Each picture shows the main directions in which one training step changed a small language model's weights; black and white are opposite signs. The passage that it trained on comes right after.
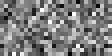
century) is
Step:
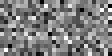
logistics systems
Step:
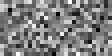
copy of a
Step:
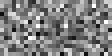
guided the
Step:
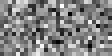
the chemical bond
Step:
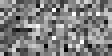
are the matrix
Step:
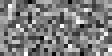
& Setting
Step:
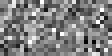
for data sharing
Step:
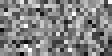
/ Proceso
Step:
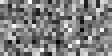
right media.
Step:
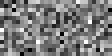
colecta de
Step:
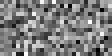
of children with
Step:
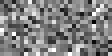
cultured at
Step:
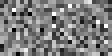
and accrued
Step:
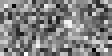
n}$ with the
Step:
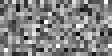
and skillfully
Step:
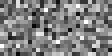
in natural
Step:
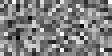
and the lack of
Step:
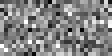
resolution of 30
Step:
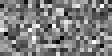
alternative raw
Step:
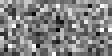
Although this feature can
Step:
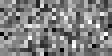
are safe for human
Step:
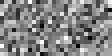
the selection process.
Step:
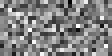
based on related review of
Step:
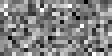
existing motor
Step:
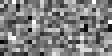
and doesn't
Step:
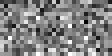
response time when
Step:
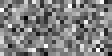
agreements for data
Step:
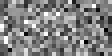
according to 156
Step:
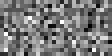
in Positron
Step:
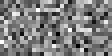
system Twenty
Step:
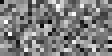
addition to the loss
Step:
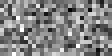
points in different
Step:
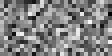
table, the
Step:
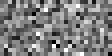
for the natural
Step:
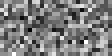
impact of human activity
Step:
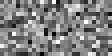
of natural
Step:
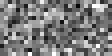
to separate the
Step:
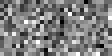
achieved for a temperature
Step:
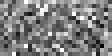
their organizational
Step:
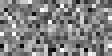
We leave it as
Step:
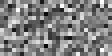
to encourage
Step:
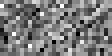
introduces two
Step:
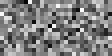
fifty patients with
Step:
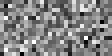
plants and the
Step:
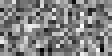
are concerned with
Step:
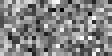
the performance interest, because
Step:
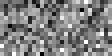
development of critical
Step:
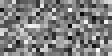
are very similar to the
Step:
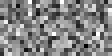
slight positive
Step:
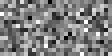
only agree about
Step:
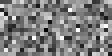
form to add a new
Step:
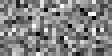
in an attempt
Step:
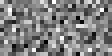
1 and 2 was
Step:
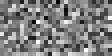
4cm and due
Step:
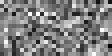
of radon
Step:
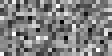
and reduces mass
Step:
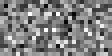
new media based
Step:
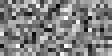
that reflect the
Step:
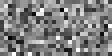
children, deep
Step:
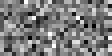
risk is primarily
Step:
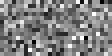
be able to
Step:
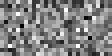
a crucial role
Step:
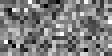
carriers that are
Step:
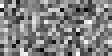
(Figure 2).
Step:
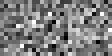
review. Aim and
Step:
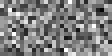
based on electricity
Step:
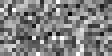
produce higher energy
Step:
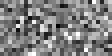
by concatenating
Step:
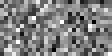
features [21].
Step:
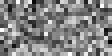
a scale from 0
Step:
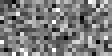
analogue. It
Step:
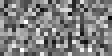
minimum operating
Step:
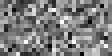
the fuel and the
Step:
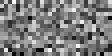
and the pressure
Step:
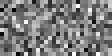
results The dataset
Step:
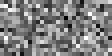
Rate Very
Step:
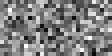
an LLM during
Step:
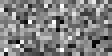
contracts resulting
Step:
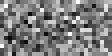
open question is which
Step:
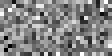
figure, which
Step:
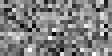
from catching
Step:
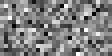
previous managerial
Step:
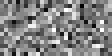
by the vast
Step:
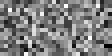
referred to as
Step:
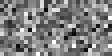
protein – by
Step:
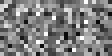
participants, including data
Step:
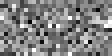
affordance of
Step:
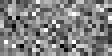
Shame on
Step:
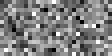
Rules is being
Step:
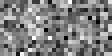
size. a)
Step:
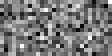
not develop to a
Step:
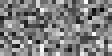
due to flight
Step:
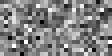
to the viscous
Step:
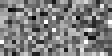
take technical
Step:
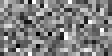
employment, frequency
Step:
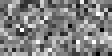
data in cloud
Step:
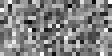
scheme for
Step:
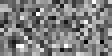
keep pace
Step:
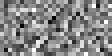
concern' and
